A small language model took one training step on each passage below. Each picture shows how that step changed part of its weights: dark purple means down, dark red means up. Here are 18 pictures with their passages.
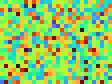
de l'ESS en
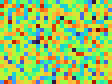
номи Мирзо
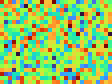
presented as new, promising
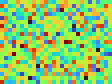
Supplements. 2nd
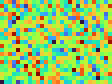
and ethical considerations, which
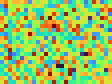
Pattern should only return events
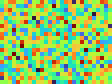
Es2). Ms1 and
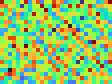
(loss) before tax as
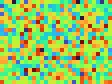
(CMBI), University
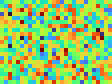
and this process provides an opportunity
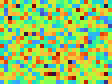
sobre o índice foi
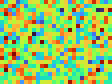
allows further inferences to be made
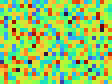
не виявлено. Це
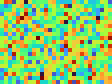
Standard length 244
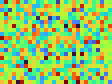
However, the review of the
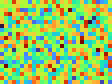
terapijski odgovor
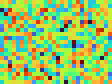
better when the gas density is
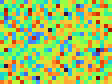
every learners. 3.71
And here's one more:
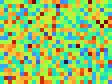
Most of all, it can
